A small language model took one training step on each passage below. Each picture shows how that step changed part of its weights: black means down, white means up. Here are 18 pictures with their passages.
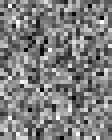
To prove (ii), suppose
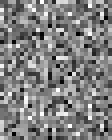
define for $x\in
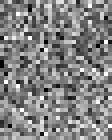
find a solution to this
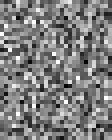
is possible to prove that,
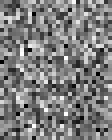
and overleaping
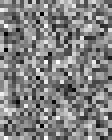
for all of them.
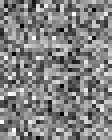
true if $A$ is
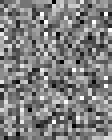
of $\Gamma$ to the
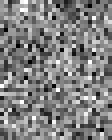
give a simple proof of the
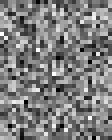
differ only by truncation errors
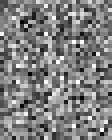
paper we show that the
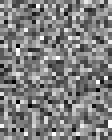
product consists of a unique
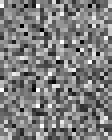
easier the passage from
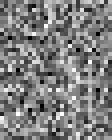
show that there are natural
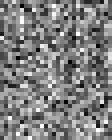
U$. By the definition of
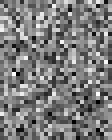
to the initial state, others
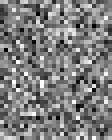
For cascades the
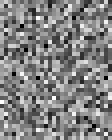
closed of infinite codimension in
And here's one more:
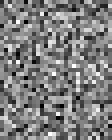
the traditional definition of
